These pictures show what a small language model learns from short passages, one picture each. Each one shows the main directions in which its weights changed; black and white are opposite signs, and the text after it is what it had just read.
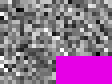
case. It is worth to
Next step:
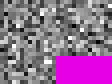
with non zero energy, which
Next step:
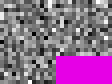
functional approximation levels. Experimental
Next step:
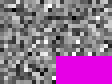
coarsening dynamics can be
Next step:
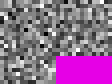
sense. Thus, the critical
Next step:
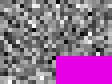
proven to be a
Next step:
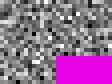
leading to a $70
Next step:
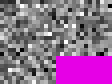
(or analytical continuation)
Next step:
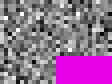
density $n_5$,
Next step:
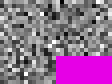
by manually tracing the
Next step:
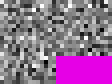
114 could be the next
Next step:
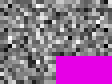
mobile CPUs
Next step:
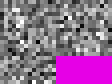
polarized-spin approximation, and
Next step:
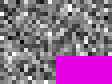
and matched onto dipole amplitudes
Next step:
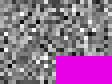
$A$, the Fourier spectra
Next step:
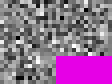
are two independent solutions, as
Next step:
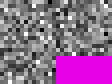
layered crystals
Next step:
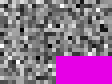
effects of the projection on the
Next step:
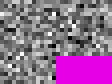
Simple Harmonic
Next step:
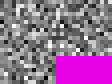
“key insight”
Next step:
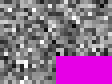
but also thoeretically
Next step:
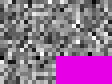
is assigned based on the comparison
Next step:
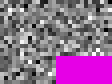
extrapolate the behavior of
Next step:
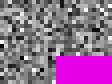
for the final analysis. This
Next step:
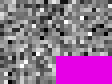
components (mainly the
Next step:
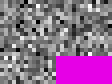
} \begin{abstract}
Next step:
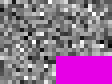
is noted that if the strong
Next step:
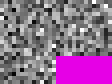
wave. External magnetic fields
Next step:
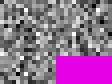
Engineering, The University of
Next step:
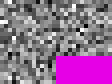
The possibility of introducing fermions in
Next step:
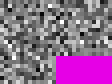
the subleading soft
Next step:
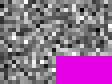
and take $\sigma \sim
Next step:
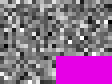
the presence of magnetic field
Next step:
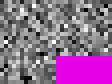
case of square lattice as
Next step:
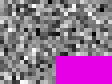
The two sum vectors in the
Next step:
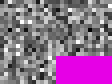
with the fine structure splitting,
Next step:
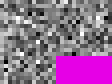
80\% when compared with
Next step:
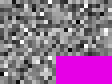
is easy to see that
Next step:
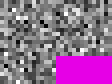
high vs high to low spatial
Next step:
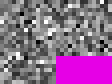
non-vanishing contribution
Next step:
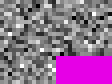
reservoir, and if the MS
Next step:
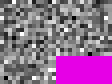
9. Schematic diagram
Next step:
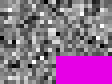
deflect the CM velocity
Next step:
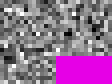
of the SC OP have
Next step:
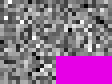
are removed from the test
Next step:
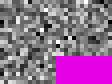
phase coherence. Both temperatures are
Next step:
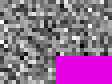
method capable of treating
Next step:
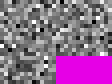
milling. (b)
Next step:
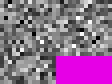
are also important in explaining
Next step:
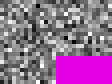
to introduce endogenous variability
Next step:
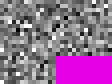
rotation in the absence of an
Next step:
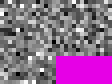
that MOND implies longer
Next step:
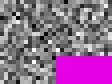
sides of the unit
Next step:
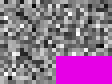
velocity and magnetic field as
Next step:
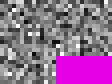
Front} From the
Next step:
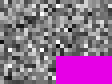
recognize. Even
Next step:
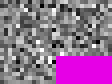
describe a simple fully analytic model
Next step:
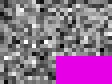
the main contribution). Our
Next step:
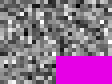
quantum correction to the $\lambda
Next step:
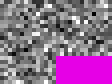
space, and if we
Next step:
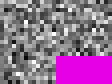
with 10 dc needles
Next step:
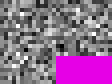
of coupling patterns in Figure 10
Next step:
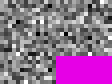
\\ \subsection{The effective
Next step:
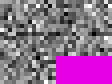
generate the surface roughness
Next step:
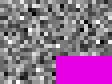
would take a longer time to
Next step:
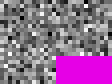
results using a new setup to
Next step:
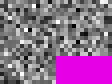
and \begin{equation*}
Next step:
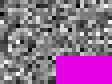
behavior which is sensitive to magnetic
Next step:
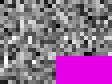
the first order consequence ---
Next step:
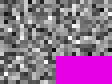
For the $m$-th
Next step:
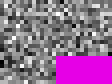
LIGO was provided by
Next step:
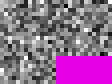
the types of $\hat
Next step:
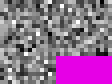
accuracy, LJP calls
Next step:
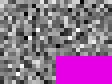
any network type of the
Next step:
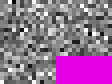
BS can be expressed as
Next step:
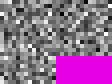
Bang. In fact,
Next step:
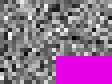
by magnetic fields. Observations
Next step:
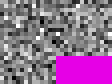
the given effective short range interaction
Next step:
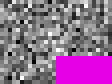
is a higher priority in
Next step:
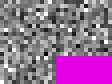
formulation can be expanded into
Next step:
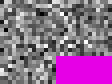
the distribution of singular values
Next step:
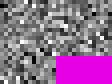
$\mu$ for inverse analysis
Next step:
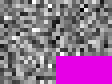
LLM judgment with
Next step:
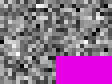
catalogs: FIRST,
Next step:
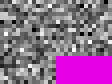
a mesh is stored
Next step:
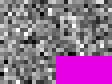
bead-level and
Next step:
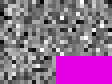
node ES time cost is
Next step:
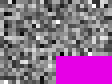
% inverse engineering \maketitle
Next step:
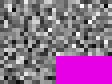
other parameter choices and observe
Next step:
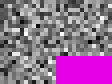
by matter fields, manifest
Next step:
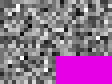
The analysis of the torque data
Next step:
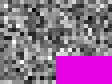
the left-hand-side
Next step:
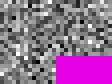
space is nonzero. Because
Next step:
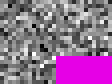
differently from the usual optical
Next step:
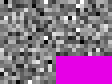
technology. For many applications such
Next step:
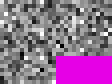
transition energy. This value is
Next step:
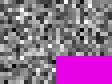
of smaller ones with auxiliary data
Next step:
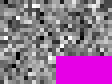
array attached to the
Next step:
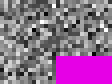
RT, implying that
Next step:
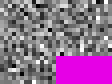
time dimension(s) from
